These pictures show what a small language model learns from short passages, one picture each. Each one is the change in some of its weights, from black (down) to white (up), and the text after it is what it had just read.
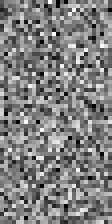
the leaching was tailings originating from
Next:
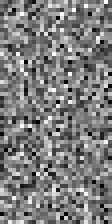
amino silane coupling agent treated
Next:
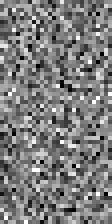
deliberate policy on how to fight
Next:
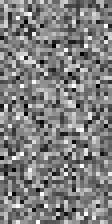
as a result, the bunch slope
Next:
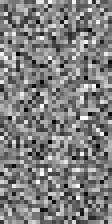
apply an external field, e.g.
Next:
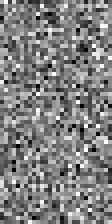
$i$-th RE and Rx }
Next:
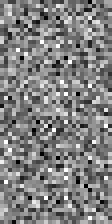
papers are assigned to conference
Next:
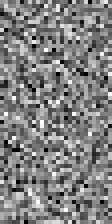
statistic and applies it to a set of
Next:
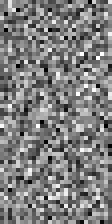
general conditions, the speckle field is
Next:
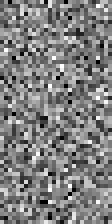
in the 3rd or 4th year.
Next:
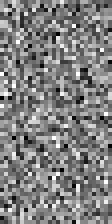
used to find the model parameters (a,
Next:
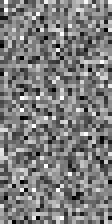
\caption{\small Maximum value of
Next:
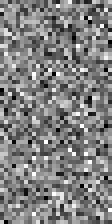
assigned to a triple corresponding to a
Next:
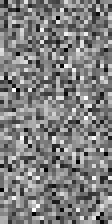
a finding which could also be explained by
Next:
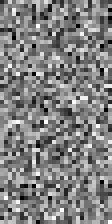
the aforementioned region thrive
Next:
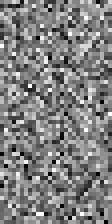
non-linear definition of the affine
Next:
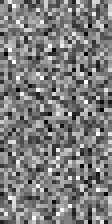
strain-induced filamentation
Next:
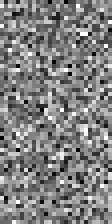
Neutral - Agree -
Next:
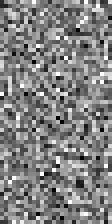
of the large scale Lorentz
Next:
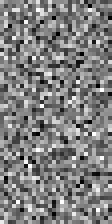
The largest numbers are in M3
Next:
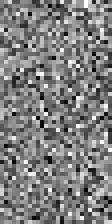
while the latter includes both $pp$ and
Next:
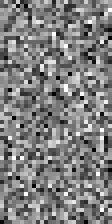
Not applicable. Competing
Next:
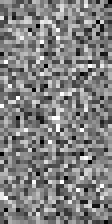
however vanish (by Bianchi for the
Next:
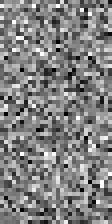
in the x -axis and the ratio of
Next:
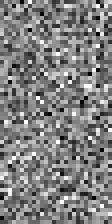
problems. This work creates some criteria for
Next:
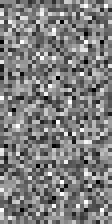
internal architecture of the model. **A.
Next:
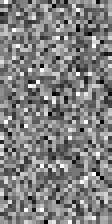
that its ability to cure wounds
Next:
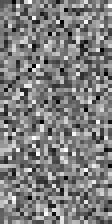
networks, ubiquitous networks are
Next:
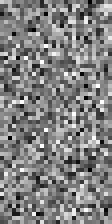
card. In work [7] the
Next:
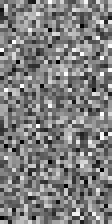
\ee b \cr} $$ and in
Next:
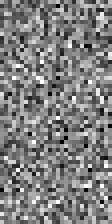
the {axisymmetric} transition scenario for the
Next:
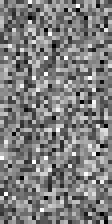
cataloged working value to start
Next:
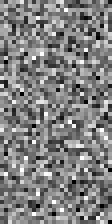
of unbiased bases represented by
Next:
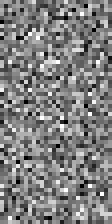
any particular planet formation theory--have been
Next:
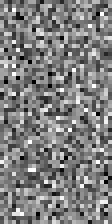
SOTA codecs that have been
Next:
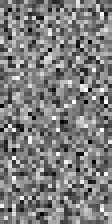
the Gaussian-cgs unit system in this
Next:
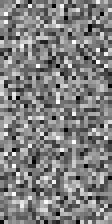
seismic processing. Building
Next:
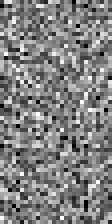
journey from entry to
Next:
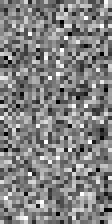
of Zimbabwe? More generally –
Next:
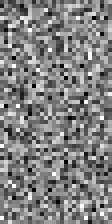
functions have been investigated in young healthy
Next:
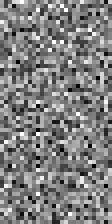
of inguinal hernias.
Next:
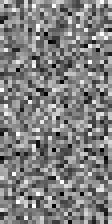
frequency & 24 GHz\\\hline
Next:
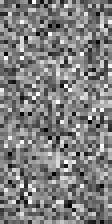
decoupling limits in which they are
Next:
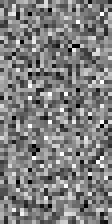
B can be evaluated by the function: For
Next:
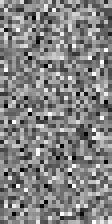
amplitude $|\mathbf{B}|$
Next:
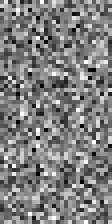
necessary to use a fixed-point scheme in order
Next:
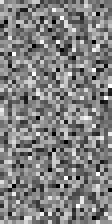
male and female respondents on impact of
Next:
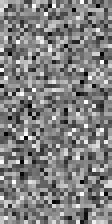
plateau in $M(p)$ at
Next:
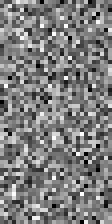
metacognition are basically the same
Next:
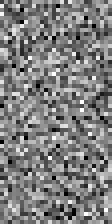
used to trace the young stellar populations
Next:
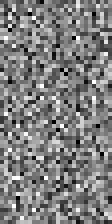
the Green's functions works as a energy
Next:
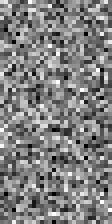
upgrade to. The third argument
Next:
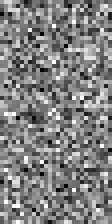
[3]. In addition, the performance of a
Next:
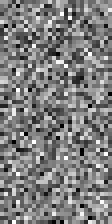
reasserting its belonging to the
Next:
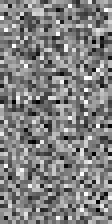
effort reduction associated with higher lip
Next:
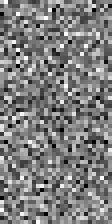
been never before observed experimentally or computed.
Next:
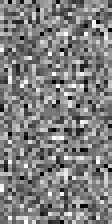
H subunits to L subunits is
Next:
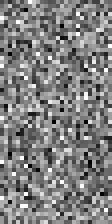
✓ Very powerful in
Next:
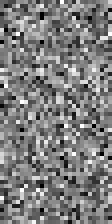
I was in college, I tried
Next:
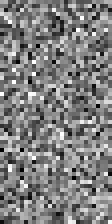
volt is at output. ARABIC
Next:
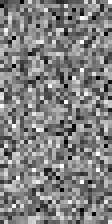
particle types above or below the threshold for
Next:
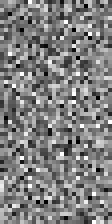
which measures vehicle velocity $v$
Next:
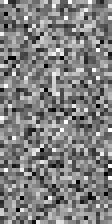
by change proneness is depicted in
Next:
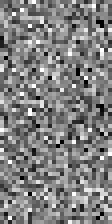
\Gamma_{s} \equiv \frac{
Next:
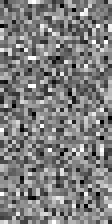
chemical fertilizers,
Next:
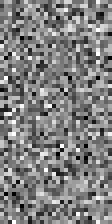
increased adnexa with multiple nodular
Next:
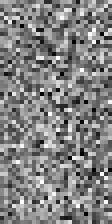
signal fields where the SS-function
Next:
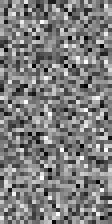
An important difference should be noted here for the
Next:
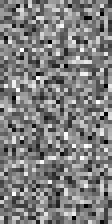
of oncological diseases to be the result
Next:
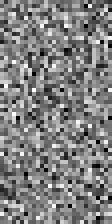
Namely, every window function
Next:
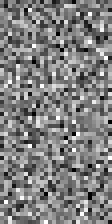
necessary skills and knowledge for such demands. The
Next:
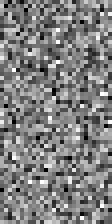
hand configuration and hand movements. In
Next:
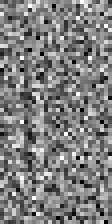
excellent agreement between the two
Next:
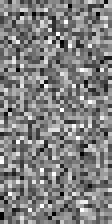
NSTEMI over STEMI
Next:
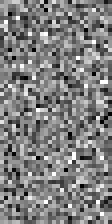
found that with an increase in the amount of
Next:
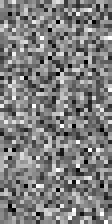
are presented in the second iteration of the
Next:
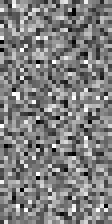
Tanzania ICT policy
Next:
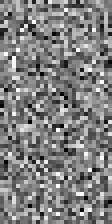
in general obviously makes testing
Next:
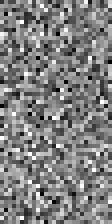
ACSNet, HarDNet).
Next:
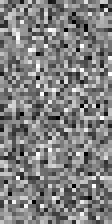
1997) parallaxes. In this
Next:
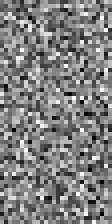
detection in LST in 1990. The higher
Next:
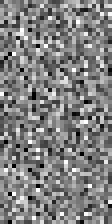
is the position expectation value, which is computed
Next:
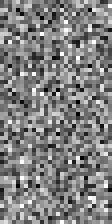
the results did not reveal a consistent trend
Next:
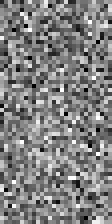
skewness and $b_4$, which
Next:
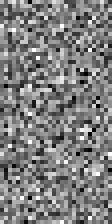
dimensionality) are difficult to study by conventional
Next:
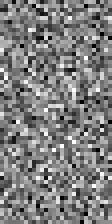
initial policy parameters θ_0 ,
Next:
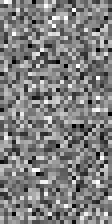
unidirectional laminar
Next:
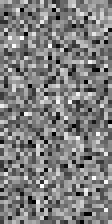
Subsequently, there was more than
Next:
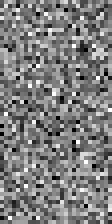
$S_{i} $ of the simple
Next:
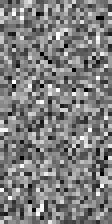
{NoStop}% % \bibitem
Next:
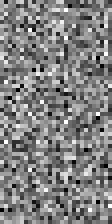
of system self-rotation can be
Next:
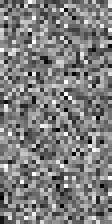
adaptive capabilities, making them vulnerable
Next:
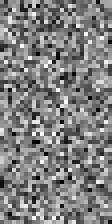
equity and drafted related
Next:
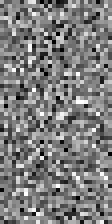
power}. It is interesting to note that the
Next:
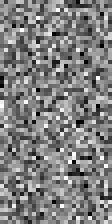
of the liquid core in the atomization
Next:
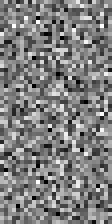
of dental diseases related to common conditions of
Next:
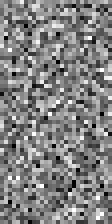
to restrict the increase in hardness to
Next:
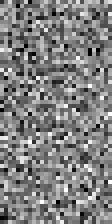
injury. Due to no specific
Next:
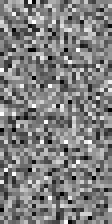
(A) and affected left (B)
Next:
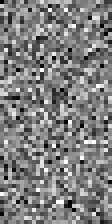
real time with rapidly changing
